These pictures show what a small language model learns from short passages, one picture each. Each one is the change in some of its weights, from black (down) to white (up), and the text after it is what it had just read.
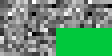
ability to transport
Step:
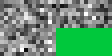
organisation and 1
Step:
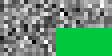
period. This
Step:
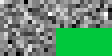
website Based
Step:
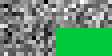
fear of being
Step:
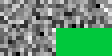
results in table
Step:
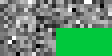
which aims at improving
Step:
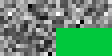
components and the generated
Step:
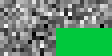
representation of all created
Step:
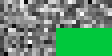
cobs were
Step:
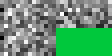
respectively [42].
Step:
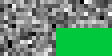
study aims to contribute
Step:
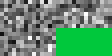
the ill practices
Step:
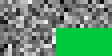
may and should develop
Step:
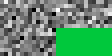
to compute the
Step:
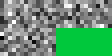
were recorded. In
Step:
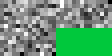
way to maintain
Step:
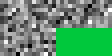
structures, allowing
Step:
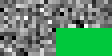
these cases,
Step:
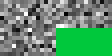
and windows
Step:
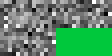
request fails
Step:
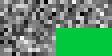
of the markets
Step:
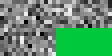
and hence increase
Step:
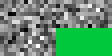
shackles of
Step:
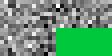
Based Software
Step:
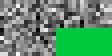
for intervention in the
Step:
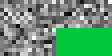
Writing -
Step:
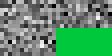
impact of institutions.
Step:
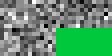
gain quick
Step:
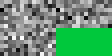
compound is capable
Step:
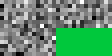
as CO₂ or
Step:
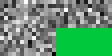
need to be implemented
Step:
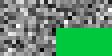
system, developed using
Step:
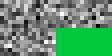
in most locations
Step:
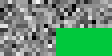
root caries,
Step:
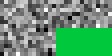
application owners to
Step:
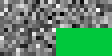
of Proximal
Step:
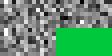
be identified.
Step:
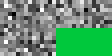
transacting online
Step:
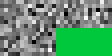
work. While a
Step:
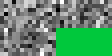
conform to the
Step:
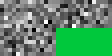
pm the same
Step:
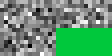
The methodology is
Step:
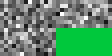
the study. All
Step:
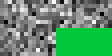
workshop was
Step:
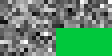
may have and their
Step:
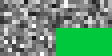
etc. were provided
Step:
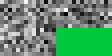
that describe the
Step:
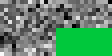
the root, several
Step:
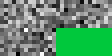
focus on either
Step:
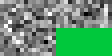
weather conditions such
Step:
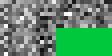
Context of the
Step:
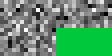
data that support the
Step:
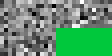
public space their
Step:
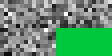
N= Number
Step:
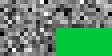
this review, the
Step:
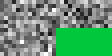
project involving several
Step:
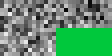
or less equal and
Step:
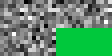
18th month of
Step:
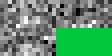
describes further work
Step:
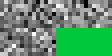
of wireless
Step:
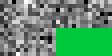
have no conflict
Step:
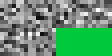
differential methods allows
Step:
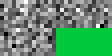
as starch,
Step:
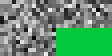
show that the
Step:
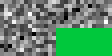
2 factors that influence
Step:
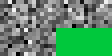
surgery that
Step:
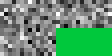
willingness to
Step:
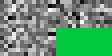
contribution, reviewed
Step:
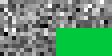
F. Effects
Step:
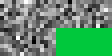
as an original
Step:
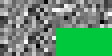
and then improve the
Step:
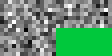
were found to
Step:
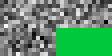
affected by the background
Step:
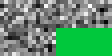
in Sec.
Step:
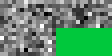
respond to environmental
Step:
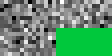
Bed height
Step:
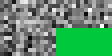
project has been the
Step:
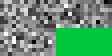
was used.
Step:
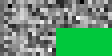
economics has
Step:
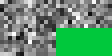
which means that the
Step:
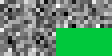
that any parameter
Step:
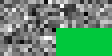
water to drain
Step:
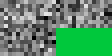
Evaluation of
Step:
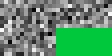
to explain changes
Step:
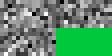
This could be due
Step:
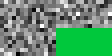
to improve the relationship
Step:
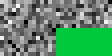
by ethical,
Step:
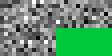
continue after
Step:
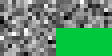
are those who
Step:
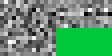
to warming
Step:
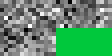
four important steps a
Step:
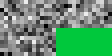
J Materials
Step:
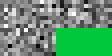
high risk for
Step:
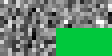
to the recommendations
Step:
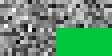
increase in the
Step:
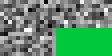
the first part,
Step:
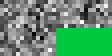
about mining
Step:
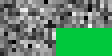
so she can better
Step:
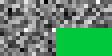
that a third person
